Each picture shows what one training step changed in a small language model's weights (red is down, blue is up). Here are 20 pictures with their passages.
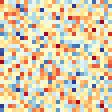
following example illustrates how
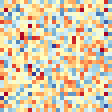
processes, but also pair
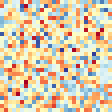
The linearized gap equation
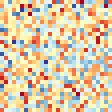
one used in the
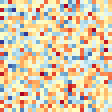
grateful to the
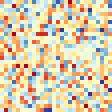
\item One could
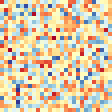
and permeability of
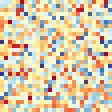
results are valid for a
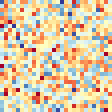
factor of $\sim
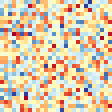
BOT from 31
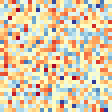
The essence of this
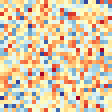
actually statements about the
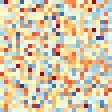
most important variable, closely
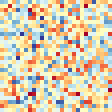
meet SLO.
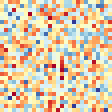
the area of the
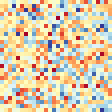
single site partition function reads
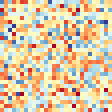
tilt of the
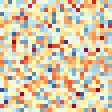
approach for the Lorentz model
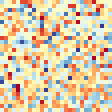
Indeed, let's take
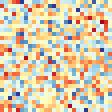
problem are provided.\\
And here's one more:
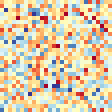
An alternative and computationally
